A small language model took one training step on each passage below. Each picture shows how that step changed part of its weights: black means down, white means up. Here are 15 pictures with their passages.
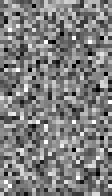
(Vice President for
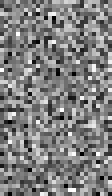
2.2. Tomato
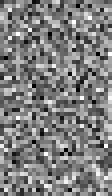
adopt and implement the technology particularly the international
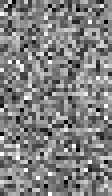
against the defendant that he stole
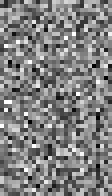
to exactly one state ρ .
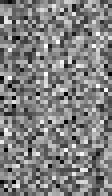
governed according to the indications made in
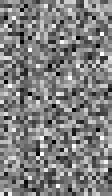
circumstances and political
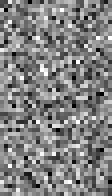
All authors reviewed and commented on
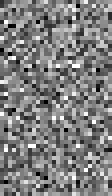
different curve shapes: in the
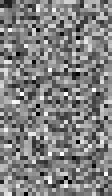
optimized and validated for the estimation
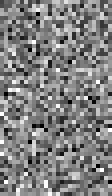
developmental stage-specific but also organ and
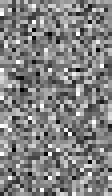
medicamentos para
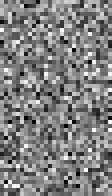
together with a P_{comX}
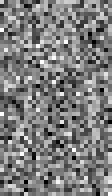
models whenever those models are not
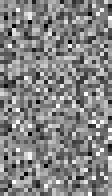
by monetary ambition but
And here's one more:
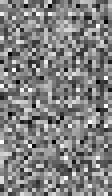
wrapping anchorage in support
